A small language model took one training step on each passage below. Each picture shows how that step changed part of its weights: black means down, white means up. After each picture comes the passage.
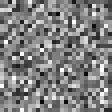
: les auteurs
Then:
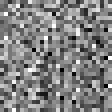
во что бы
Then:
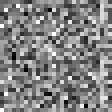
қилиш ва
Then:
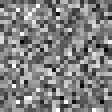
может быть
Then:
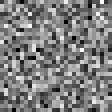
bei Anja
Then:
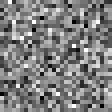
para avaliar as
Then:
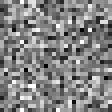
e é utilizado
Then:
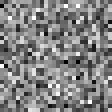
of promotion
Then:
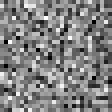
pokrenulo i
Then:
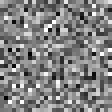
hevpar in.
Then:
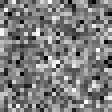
= \delta
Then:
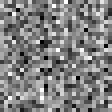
da jornada
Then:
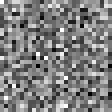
peninggalan pada
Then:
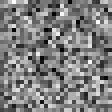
espacial de
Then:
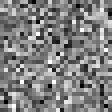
язык в
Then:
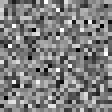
olib keladi.
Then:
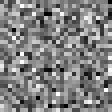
что делает
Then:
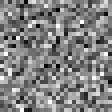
sich gerade zu.
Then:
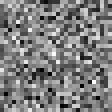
изменения и
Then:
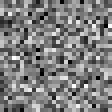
qilgan eng
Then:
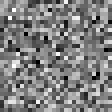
tanggal 10
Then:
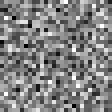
peace with
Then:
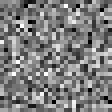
asarlariga ham
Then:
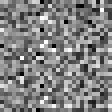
olarak işlev
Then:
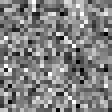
organizações sociais,
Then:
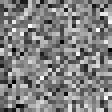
converter a
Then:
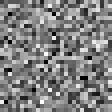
якісні –
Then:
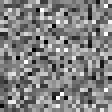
to assessing the
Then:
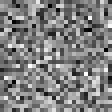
на которой
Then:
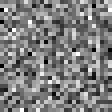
of which is
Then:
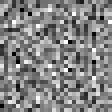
il valore della
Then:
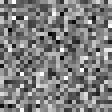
bir liseyi
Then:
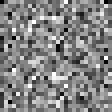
B, Frau
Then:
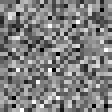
ni tashkil
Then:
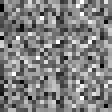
6. Land
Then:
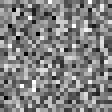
da volatilidade
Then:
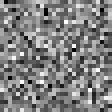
lyn) i den
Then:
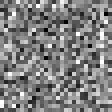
atuar em
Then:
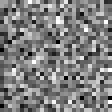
Brasil de
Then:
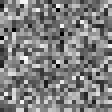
in diverso modo
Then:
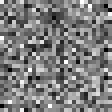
va kasbiy
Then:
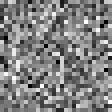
binolar har
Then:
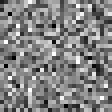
в процесі
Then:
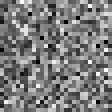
bondad de
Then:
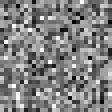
le médiateur
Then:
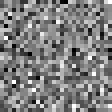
Adanya media
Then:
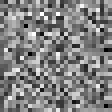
dus tot
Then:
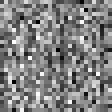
au cœur
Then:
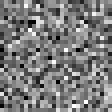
cableado de la
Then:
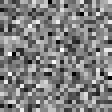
bir nutq
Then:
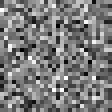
cosas de
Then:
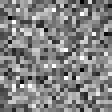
él, en
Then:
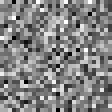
ao tema. O
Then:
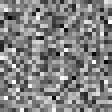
в том, что
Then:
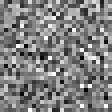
году до
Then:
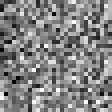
de los principales
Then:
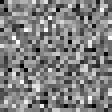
and North
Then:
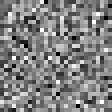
em tela,
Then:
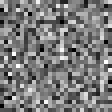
deb biladi.
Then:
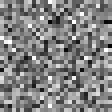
hammasi Yer
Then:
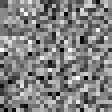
por professores de
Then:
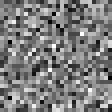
evolution of
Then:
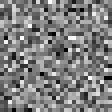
contribuer à
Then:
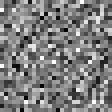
vale la pena
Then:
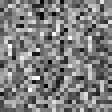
pessoal e
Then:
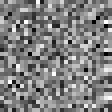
oriented to
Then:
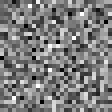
Shuning uchun ham
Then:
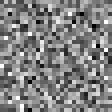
& Yangieva
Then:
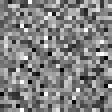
по обох
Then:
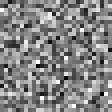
местом в
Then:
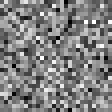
sobre o tema,
